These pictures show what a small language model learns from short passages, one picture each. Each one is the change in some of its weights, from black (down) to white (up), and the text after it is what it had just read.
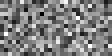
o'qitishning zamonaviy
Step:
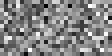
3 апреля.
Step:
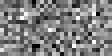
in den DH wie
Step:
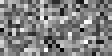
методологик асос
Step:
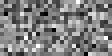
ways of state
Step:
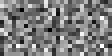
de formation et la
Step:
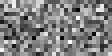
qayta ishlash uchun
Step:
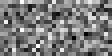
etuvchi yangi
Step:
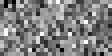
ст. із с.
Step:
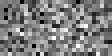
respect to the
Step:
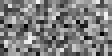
организаций, у
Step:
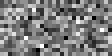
por tamaño.
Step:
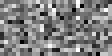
de pesos expresado
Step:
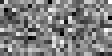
- Evitare
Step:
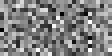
в тому, що
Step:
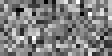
saúde da família de
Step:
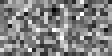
Yang mana pembelajaran
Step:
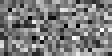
isso nomeadamente
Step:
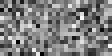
obekti va
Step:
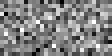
nem todos tinham
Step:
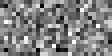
memiliki hubungan
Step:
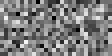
ishlari, chora
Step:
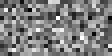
bir durum haline
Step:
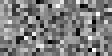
uma prazerosa
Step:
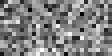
umumiy tomonlarini, shu
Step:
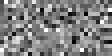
entrar num mundo de
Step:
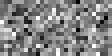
está todavía por
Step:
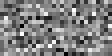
Daten aus dem
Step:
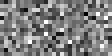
и решения*,
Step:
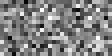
üzere beş
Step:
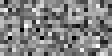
afliccion, y
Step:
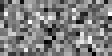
estimados os modelos
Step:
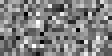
do modelo. Para
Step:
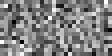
dirigée par
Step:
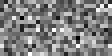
chunki ular
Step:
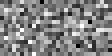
of a company
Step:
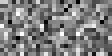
de saber como
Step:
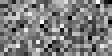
y la implementación de
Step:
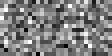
собой полностью
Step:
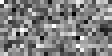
minat peserta
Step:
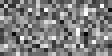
и концепцию
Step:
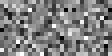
Учебный материал
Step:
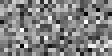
ilgili videoda
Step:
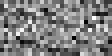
observaciones experimentales
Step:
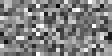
ba'zi asosiy
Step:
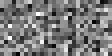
de publicação:
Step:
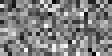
palatalari va
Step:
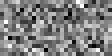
**Otimização de
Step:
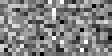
себе специфику
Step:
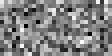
de la ONU
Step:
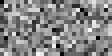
% u odnosu
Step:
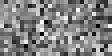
konsisten atau
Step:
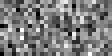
desarrollar los documentos
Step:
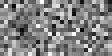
під впливом
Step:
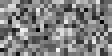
Soha Senior
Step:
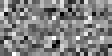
szöveget a
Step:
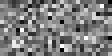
barqaror ahamiyatga ega
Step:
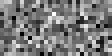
de las empresas familiares
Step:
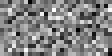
semnificația de
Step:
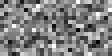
қараў* –
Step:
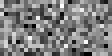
aux autorités
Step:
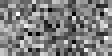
incluyeron en
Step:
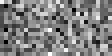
çalışmalarda da
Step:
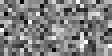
aspek landasan
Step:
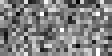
lahir masyarakat
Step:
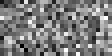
1 tizma bu
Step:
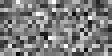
expanding the national information
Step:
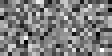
sohalardagi faoliyatlarini
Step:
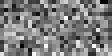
important and necessary process
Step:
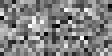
2 Normal
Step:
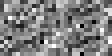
de la portada:
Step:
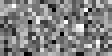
"إن أقل
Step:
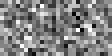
haqida so‘z
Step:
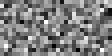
- створення нових
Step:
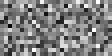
solish jarayoni
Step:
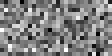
Apache adalah web
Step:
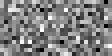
hajmda ajratish
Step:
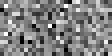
provoquant une
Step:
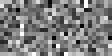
de estudio Se realizó
